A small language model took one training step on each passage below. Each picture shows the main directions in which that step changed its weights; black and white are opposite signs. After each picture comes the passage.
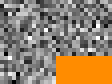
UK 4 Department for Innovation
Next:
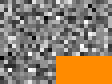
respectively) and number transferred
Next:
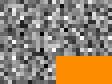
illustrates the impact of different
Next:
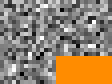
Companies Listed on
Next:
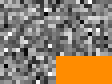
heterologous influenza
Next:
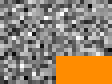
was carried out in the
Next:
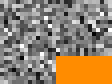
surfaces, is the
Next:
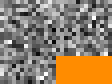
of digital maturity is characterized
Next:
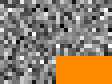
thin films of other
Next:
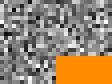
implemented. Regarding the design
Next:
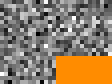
trials at random and with
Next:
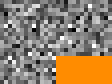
AA under N_2
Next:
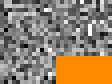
an LCE on an
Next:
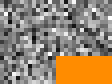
transforming the bark
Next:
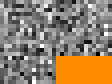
the undersigned,
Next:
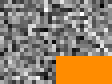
more uneven in
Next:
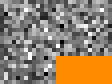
WESTPHAL ET
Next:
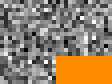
harms to humans health or
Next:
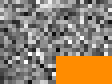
of Reliance Bank Fund
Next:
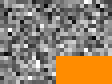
the author discusses the definitions
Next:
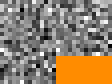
disciplines above). The
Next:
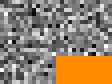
walk by the side of
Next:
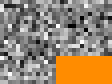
Behavior*. New -
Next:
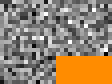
chamber the angle reconstructed
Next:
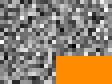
One of the most common forms
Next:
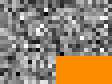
categorical data were indicated as
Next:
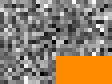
Curriculum in
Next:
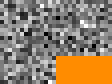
Treatment results in increased
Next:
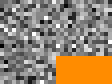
can be modeled using the
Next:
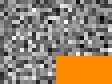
conducted under the following conditions for
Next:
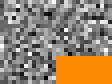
- improve the quality of user
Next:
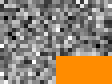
Development Report in 1990 by
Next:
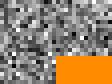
Anemia is a major public
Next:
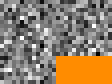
Specifically, the criteria based on
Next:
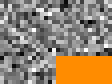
input and output create the full
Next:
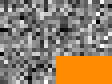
nodes were metastasized
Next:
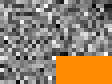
the train and comes across
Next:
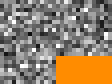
for use. ➤
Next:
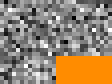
until the whole network is divided
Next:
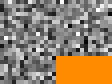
to better enable scaling of
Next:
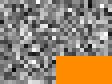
Antifungal Activity
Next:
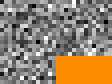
respondents said they know about the
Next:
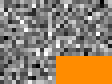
refer to the numbers,
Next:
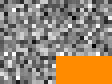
preparation: AA;
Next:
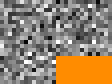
the moderated mediation
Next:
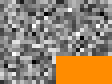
= concrete cylinder
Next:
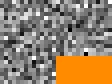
namely demographic, geographic,
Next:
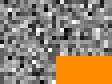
pay more attention to listening
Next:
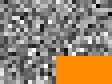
with the error bars expressed
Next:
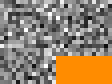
the decision of the worthiness
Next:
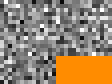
that the highest prevalence is associated
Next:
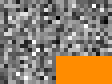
technology on small plots of land
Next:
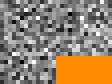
in cell viability was only
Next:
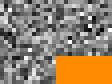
acts as offensive,
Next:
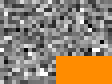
the reaction of molten metal
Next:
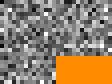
culture permanent and integrated
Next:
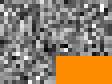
United Kingdom,
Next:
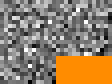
with the ultimate goal of
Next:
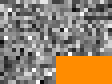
I learned that it is
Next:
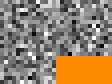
of scripture percolate
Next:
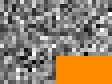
obtain equilibrium distributions.
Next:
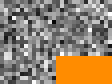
in enhancing seawall performance
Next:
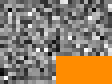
guide the students on how to
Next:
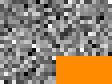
sectional Place and duration
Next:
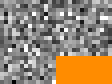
improved significantly. However, this
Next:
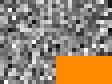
skills are necessary to develop personal
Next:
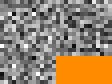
of benzhydrol by
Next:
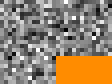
literature, were used to
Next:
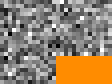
communicating medicine-related information
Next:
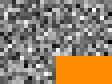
be adequate for medical images,
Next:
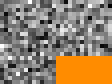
are essential to confirm the
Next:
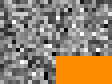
from loose milk to
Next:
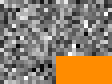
urban localities have healthcare options
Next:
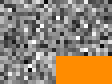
tasks. Observation space includes
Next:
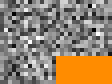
in the presence of psychological health
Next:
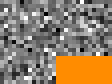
deviation in scenarios considering a set
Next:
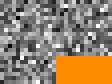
use of chatbots
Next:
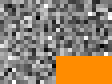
Method: We conducted an experiment
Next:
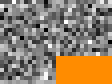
displacement -0.1 mm
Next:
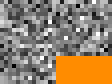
merits [1].
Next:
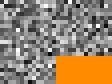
National Institute of Environmental 48 Health
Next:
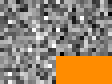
solution is the category of the
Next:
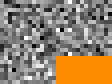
a large extent based on the
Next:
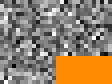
fishing rules, and greater
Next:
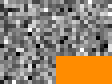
not even spare his children
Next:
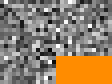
some point, several were
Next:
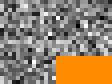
explanation (Wright
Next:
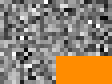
colonies and fermentation.
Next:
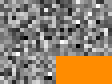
challenges, educational institutions are
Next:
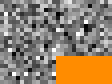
diastolic BP as
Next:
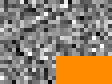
extract pixel-level color
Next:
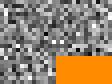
this system for the certification
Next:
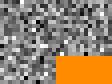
10% of total area
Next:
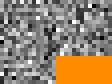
Stomach 40x
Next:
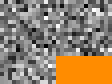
solution was made upto a
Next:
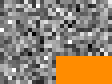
UP RESCANS IN
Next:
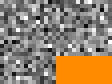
CO₂ emissions will be
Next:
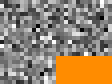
example: the time of year
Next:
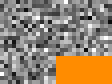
based on the research capacity and
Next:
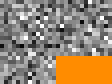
pregnancy was significantly higher
